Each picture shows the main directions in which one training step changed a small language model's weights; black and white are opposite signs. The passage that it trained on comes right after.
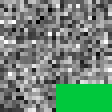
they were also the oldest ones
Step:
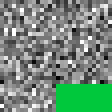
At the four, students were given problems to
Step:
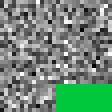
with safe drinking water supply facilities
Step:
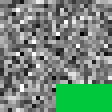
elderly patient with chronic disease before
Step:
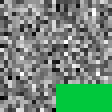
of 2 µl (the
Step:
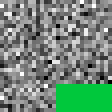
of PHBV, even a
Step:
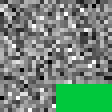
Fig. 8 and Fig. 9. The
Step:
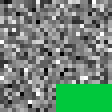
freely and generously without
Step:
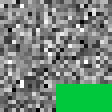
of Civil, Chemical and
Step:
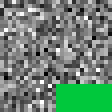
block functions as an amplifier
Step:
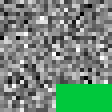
early nineteenth century
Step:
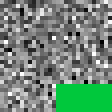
the affective skills essential to becoming
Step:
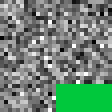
ventilation duration and ICU
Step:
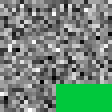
that we need for the research study. We
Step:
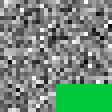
In this paper a Python based
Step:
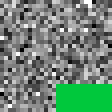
distributed training across institutions without data sharing,
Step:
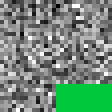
the UCP's computation of any
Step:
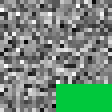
rounds, discuss their views,
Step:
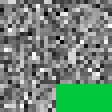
Abdul wahid,
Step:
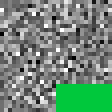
of the filtrate was divided into
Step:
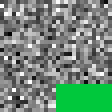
of Study: The Summit was
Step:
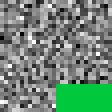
project at the highest regulatory level, the
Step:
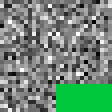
Aerator Filter process is
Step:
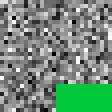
six are appear in the first approximation
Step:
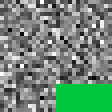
perfectly hidable, and
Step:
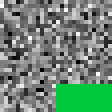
of in-services such as shops
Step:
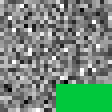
law students belonging to Gen Z
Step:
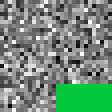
conclude that there was no significant relation
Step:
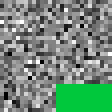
remains inhomogeneous which is not
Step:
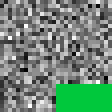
such as characteristic and/or average
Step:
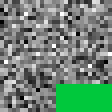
avoid from junk food, and
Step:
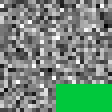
also calculated. Graphs and tables
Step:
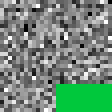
impulses generated by the other two
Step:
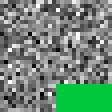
WILSERV was created to
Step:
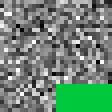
cytotoxicity test. The
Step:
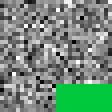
makes it possible to reveal existing potential for their
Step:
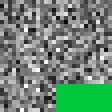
of smart mobile systems. The goal
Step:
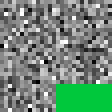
the dataset. Furthermore, nucleus
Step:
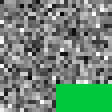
It should be noticed, however,
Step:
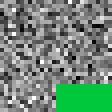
crisis (2010-present),
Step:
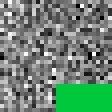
data of Figure 4 when fit to the equation
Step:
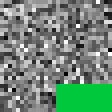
larger than in experiment 3KEQ,
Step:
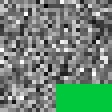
if she was afraid of
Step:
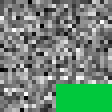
microscopy, nuclei
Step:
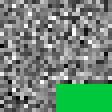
program and has made all efforts to reduce population
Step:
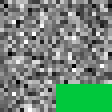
privatisation on ethical bases and
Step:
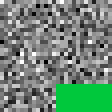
proteins, alginate,
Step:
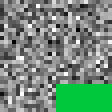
group (81%) than in a
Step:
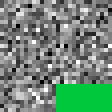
department of ESIC Medical
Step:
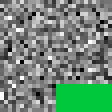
\vdots \\ \emptyset
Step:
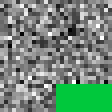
specification, requires collection and processing of information
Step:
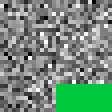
(genome). The type strain is
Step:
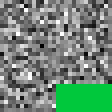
efficiency and service continuity. However,
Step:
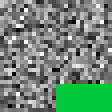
range and simultaneously, internal resistance
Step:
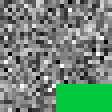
availability and reliability [4]. In
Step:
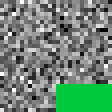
(MCSs) that can appear
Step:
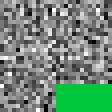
the protection of participants in criminal
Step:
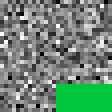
p. 5. Mazael
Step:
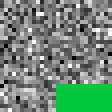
liver and kidney
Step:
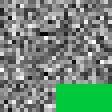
than in the general population. As found by
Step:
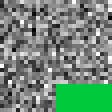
Chi-square value of
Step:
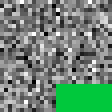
method. The ratings and parameters of
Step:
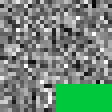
task creation mechanism is also provided for the
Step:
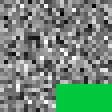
A. Grassellino, and
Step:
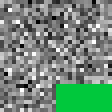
event rate* (LMER) as
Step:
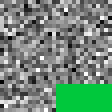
only the long-term channel statistics
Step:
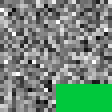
excellent predictor of MI
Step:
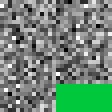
wind power is expected to lead to an increase
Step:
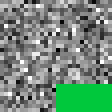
maturity and professional competence. It requires
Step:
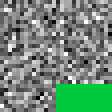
each other various fighting and
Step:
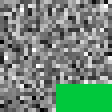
a material or situation that has the potential to
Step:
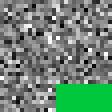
group-IV defects [43], that
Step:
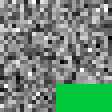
the enzyme and the reaction was
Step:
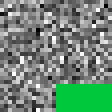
Trends in indicators from the
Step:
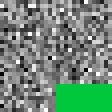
an appropriate method is needed to describe life
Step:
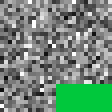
Specifically, we propose a graph
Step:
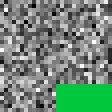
are not criminalized. The
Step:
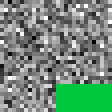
Identify who will
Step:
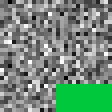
of Academic Leadership for Effective
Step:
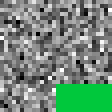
the skin in dermatological product
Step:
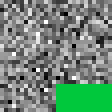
Afigbo, A. E.
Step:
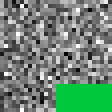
learning. As a result, the adopted
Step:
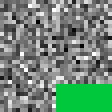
also its value is decreasing with the increase
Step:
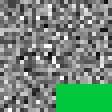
some of the bodies have the same
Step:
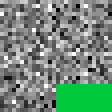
2024). Numerous empirical
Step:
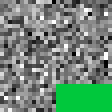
UR10_1 reaches the
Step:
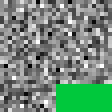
stripe rust resistance
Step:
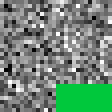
% of soy milk residue
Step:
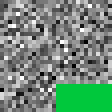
particular, the SCO managed to establish
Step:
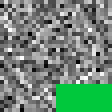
and Odeyemi,
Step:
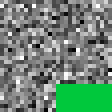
parameters such as mode of delivery,
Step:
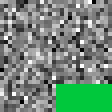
lymphoma and 28% with
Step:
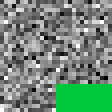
Interoperable, Reusable PID
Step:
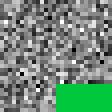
in mitigating risks. By
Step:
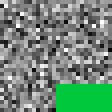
*International Gambling
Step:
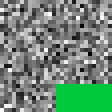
signs, the patient began Lys
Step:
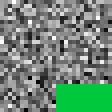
Fully commissioned 2015
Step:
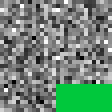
Roy¹, Md.
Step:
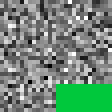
and Ebmeier (2008)
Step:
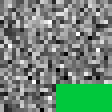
Experimental The ligand
